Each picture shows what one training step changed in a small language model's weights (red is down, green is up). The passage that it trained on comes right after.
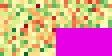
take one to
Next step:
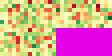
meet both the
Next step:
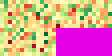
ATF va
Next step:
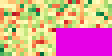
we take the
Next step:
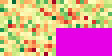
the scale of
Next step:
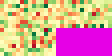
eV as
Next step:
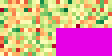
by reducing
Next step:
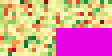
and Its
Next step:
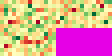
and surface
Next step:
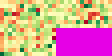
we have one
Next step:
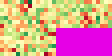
of TCP
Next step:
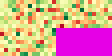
tener que
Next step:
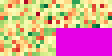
are thus no
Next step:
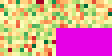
ва унинг
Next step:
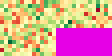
are required
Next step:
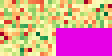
their inputs
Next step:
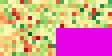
the fraction
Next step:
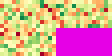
responsible for
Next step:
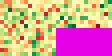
correlation function to
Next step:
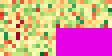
would allow
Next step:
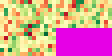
as in the
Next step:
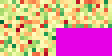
whose location
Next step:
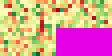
charging or
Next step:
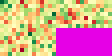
the dynamical
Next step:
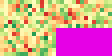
the generated
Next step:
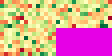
bajo el
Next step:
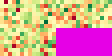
$\epsilon >
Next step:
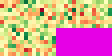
}$ is the
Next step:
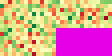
și I;
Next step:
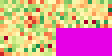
of metric function
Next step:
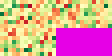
As we saw
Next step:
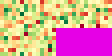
to the same process
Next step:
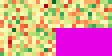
error when
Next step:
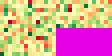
and the dependence
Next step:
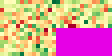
zone, or
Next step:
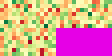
metod va
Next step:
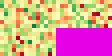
imposed on
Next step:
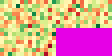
an increase in
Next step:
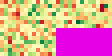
We then add
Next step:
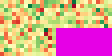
are made
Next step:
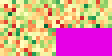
very slow
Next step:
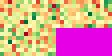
participar da
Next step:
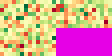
detecting the
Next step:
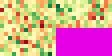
term one can use
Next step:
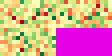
consistent with
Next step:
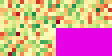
integration of
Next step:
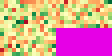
el registro
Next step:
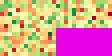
Tirant lo
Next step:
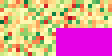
is $\sim
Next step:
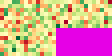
by the operator
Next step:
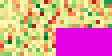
dos dados,
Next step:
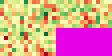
of dark energy
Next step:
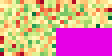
va ko'z
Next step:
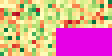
we have $\phi
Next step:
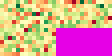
de esos
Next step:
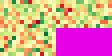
in to a
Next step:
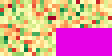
to discuss the
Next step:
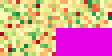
submit a
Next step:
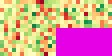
va ilk
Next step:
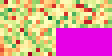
continues to
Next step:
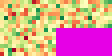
observe that
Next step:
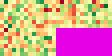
This proves that
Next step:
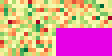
and testing
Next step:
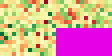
the signals
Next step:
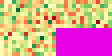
models we use
